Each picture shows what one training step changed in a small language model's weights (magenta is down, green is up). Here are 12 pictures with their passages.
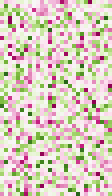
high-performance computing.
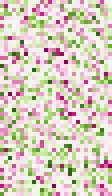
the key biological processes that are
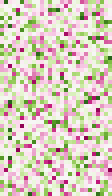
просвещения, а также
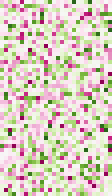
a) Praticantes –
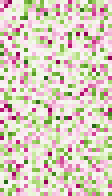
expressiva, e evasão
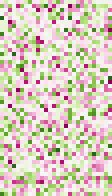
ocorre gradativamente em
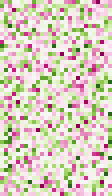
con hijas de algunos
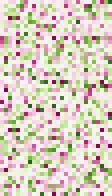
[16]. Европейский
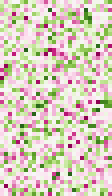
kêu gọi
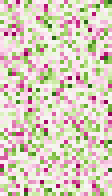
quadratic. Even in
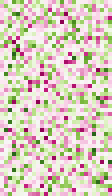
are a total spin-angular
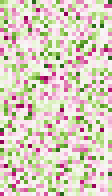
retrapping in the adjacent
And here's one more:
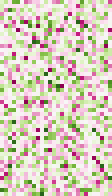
der Waals interactions. The bulk
